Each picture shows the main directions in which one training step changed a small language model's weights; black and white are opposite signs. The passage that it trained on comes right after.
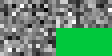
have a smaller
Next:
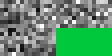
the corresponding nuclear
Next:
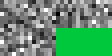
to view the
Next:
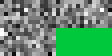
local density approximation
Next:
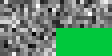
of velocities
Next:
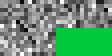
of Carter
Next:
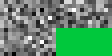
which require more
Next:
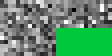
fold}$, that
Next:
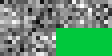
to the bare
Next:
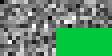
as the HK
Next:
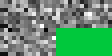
each model the
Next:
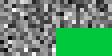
examined are very
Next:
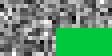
taken by
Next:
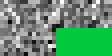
We find that above
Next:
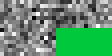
a generic
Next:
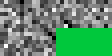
would be if the
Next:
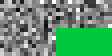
sample points are
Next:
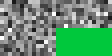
results for the case
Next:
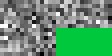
the tenant
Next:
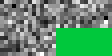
the fiber
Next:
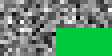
available from
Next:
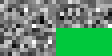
same branch
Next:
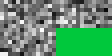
nighttime for
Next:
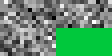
now be
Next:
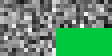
they are each
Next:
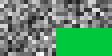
method, the
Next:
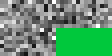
the sample galaxies are
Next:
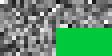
for legal
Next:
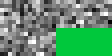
model in the
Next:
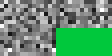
this work, we
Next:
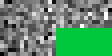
\Omega = -
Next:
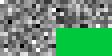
one should make
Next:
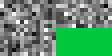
an over imposed
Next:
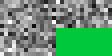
offset and
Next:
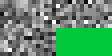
we can introduce
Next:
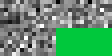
the range of
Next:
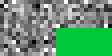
region inside
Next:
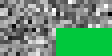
comparisons with
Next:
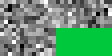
to obtain estimates
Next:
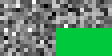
transformations by
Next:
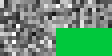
low-energy effective
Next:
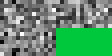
only few
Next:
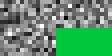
the limit of
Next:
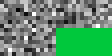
the {\em
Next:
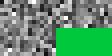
respectively, we
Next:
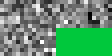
in a small
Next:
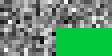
is discussed in
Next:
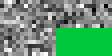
the above 2D
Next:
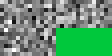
up with heating
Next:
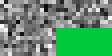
Effect of
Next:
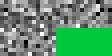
each cluster
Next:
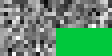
been discussed.
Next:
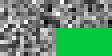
pooling method
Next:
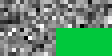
the total number of
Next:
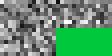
existence of
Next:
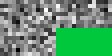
response in
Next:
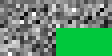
base fee
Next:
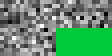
the particle
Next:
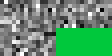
of $\sim
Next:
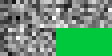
a good
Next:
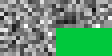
the stability of
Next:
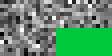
a slight
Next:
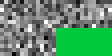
than that of the
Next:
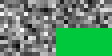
very thick,
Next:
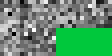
s interval
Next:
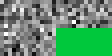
at least one
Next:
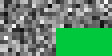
projects show
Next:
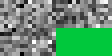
a secondary
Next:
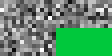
shall not consider
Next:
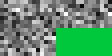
which are connected
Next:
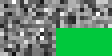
by fixing
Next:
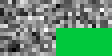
an [O
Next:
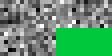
the interference at
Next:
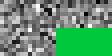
in terms of time
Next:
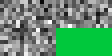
role of
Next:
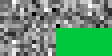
between bosons
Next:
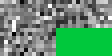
a strong angular
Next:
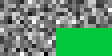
are available
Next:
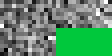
\phi }
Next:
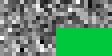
input power,
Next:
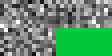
to their respective
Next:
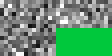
$a$ and
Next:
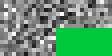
potentials are not
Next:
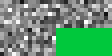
4 channels of
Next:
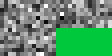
us consider the
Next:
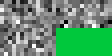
observation that the
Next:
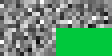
Crow instability
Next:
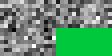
ordering momentum
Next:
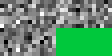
is greater
